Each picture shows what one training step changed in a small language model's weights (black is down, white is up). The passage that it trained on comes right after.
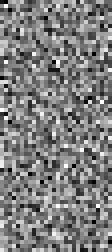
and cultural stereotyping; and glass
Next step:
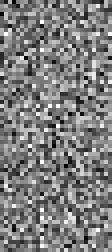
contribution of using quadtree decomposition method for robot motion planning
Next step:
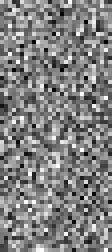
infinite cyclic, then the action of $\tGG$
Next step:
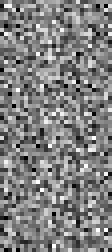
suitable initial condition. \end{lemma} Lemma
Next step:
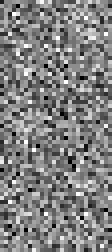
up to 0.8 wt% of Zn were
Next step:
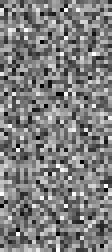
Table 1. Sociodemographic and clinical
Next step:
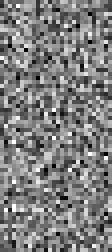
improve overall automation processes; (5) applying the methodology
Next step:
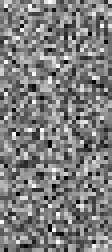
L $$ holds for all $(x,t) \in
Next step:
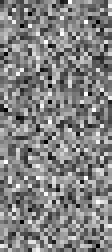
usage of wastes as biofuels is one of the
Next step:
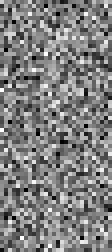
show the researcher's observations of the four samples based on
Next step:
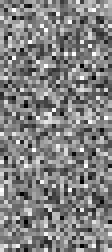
linearisations and Zhao et al.
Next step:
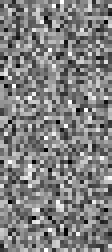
part of a wider electrical installation, including
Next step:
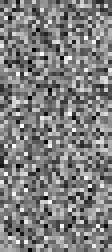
of quasi-geodesic rays).
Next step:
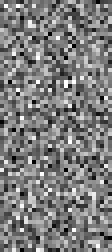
integer with $n\geq5$. Then
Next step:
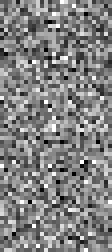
highlighted the need for a better understanding of the possible
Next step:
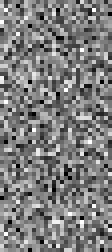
LS-DYNA to simulate the failure process
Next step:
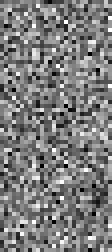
s}$ is a resolution of $P^s$ when
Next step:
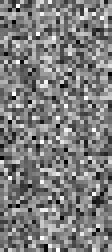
is also worth mentioning that all the previous results also
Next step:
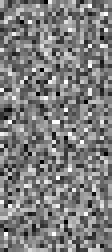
In rare cases, actinomycosis can cause
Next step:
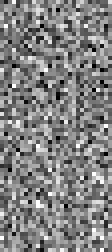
2021, Žilinskas et al.
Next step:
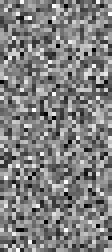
a surface $Y_{\graph G}(\lambda)$ with a
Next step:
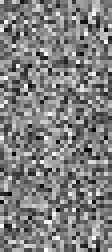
Iwasawa decomposition may be seen as a
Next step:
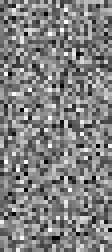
of appropriate techniques for its descriptive construction before the actual construction
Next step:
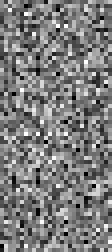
$1$-symmetric basis of $X$. Let $1
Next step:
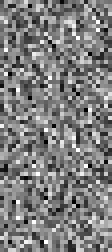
of the children successfully identified a post as
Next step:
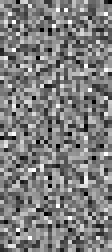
lies in the implementation of hybrid service models, which include both
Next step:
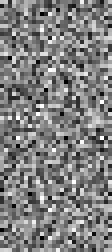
Policy. Keywords: variable rate;
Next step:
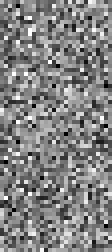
condition, $\lambda_0 = \gamma$ for
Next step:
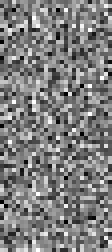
therapy 3 3.3 Trauma 1
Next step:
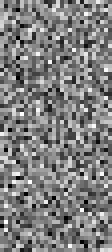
and technical sciences, in accordance with the
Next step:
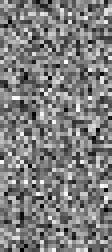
KG? - common language - connectors are
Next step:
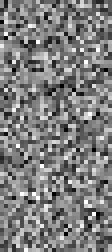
ways to detect whether a pair $H\subset
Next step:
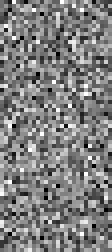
imply the same result for any $L$ and any
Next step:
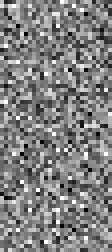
position to analyze the limit behavior of the metric
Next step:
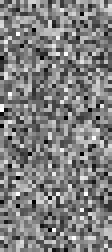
profit maximization or in social context, and some consider
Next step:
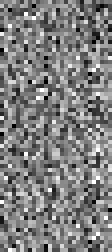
Matthew Burgess, holding a
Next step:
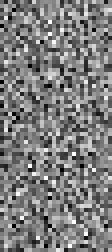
method of finding all possible stable occupancy functions of the
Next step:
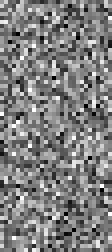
$\fol$ be a one-dimensional foliation on
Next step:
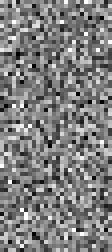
with the participation and informed consent of indigenous
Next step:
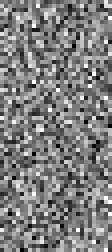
$s$ is only defined canonically up to canonical natural
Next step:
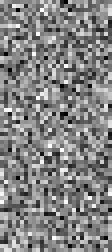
is expected to be low in cost and highly efficient. The
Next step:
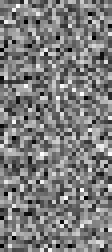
critically revised the manuscript. All authors read
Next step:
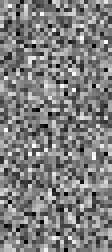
towards a certain idea, object, person or situation. -
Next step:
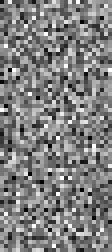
while Variant B says that for each set there are
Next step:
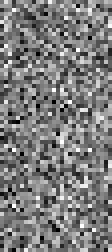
was also observed that most fibers are pulled out from the
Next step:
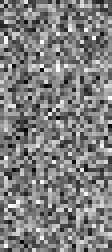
highlight reputational ranking as an intervention that addresses
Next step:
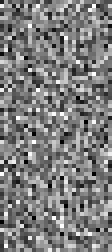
et al., 2015) are examples of simple models that describe
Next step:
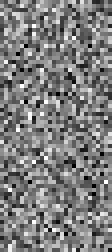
a logarithmic modulus of continuity, rather than the
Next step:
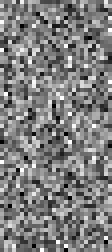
$\OI$ and a polynomial set $\G$, whose
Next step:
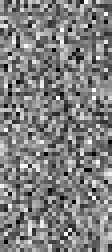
to a certain segment, and how to comprehend the
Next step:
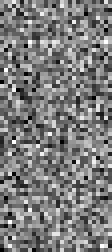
Better relationships between the control factors and SOC concentration
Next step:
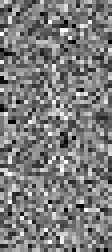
material related to this article can be found online at
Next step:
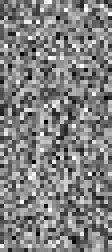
proved that given a minimal reduction $J$ of
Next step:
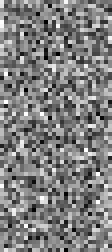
which cause calcium and phosphate to
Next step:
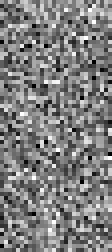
done for computing approximate predictions via Vasicek process
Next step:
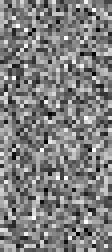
the report "Survey about diversity and inclusion
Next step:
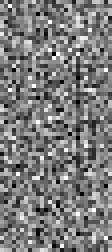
m.p. 195-96° (with evolution
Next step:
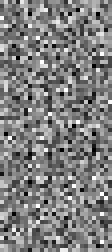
by Ćurić et al.
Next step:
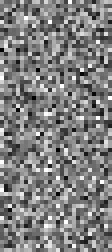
understanding and knowledge of climate change Sum of Squares
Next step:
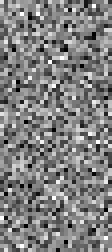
0. \noindent(2) Exactly half the
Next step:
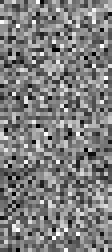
previously published by Public Health England (PHE)
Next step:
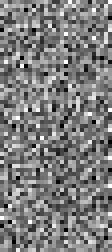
W\ra \widetilde W \otimes K^2$
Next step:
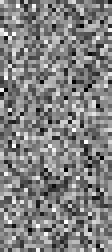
adelic metric. Let $v\in S$
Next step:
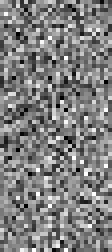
\proof Let us consider a point $x\notin
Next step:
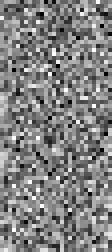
and sodium intakes. Along with the
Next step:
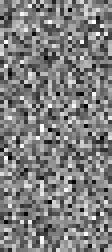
over all local degrees k_i of single nodes and indicates
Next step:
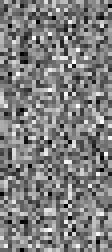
metal ion complexed can be evaluated from a graph
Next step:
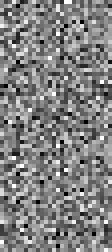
comparison. A few QUBO-based formulations
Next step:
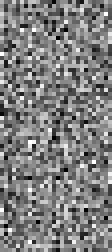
any given time, and it can last for several years,
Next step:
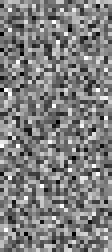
k}$. } \prf{ Observe that
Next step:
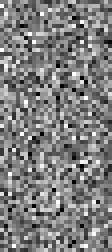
matrix and section 8 summarises the main conclusions of this
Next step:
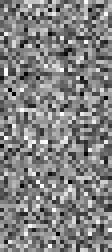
optimal investment strategy, without loss of generality, a class
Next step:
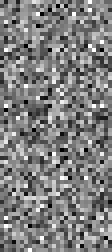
easily be attributed to Seleucia, adding
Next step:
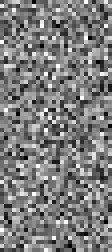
a large proportions of interlayer sites⁹.
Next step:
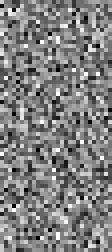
Prof. Enrique \'Alvarez and
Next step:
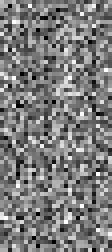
individual, but are emergent from a relationship formed by people
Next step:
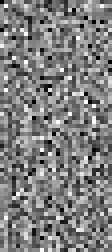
Keyword: Riemann; Zeta;
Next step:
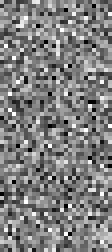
that the paramagnetic nickel becomes
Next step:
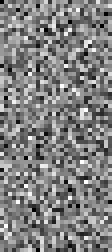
experiment. The purpose of selecting the low-quality
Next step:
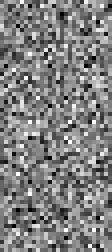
Then $V=\bigoplus_{\xi\in(\goth
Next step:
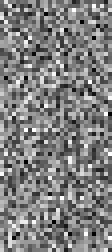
The FEMC provides a data archive and an
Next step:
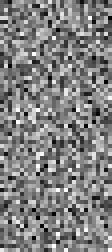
a continuous function from $\mathbb{R}$ to
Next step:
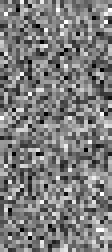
no detailed study has been conducted on Heteroptera
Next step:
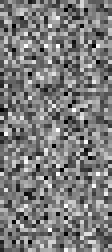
compact connected Lie group $G$ provided the coefficients are taken
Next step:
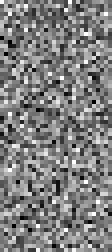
all $x\in\Sigma.$ The {\it
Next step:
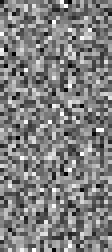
burdened by a CARTESIAN way
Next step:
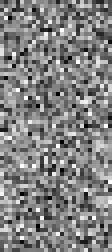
of diverse types appears to be a reliable and
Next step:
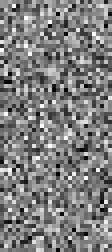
can compute the strong Connes spectra of quasi-free
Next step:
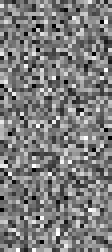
35 students and their ages range from 3 years to 44
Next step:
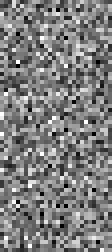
Bi was also investigated. 2. Material and methods The
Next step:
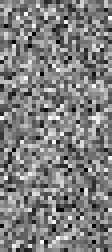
$\phi_{\m}$ is invariant under the mapping
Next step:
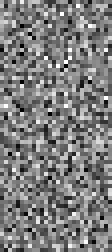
approximately 5 seconds, and improved measurement consistency with
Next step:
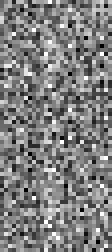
□ Breeding methods Propagation of
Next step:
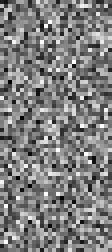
behavior of concrete a key parameter. Shear behavior should
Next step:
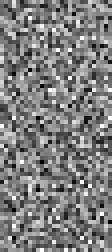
C₂H₅. The electronic absorption
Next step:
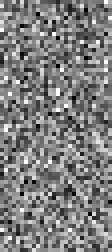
factor of $d_n$ and cannot be excluded
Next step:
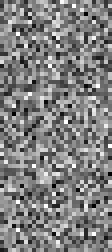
The next theorem follows from a modified version of the proof of
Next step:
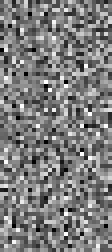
made them accessible to learners. Findings support the
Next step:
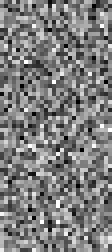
g^*$ both regular and singular, whereas $\mathcal
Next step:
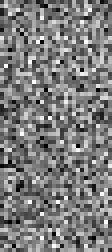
margins are thin, many businesses are
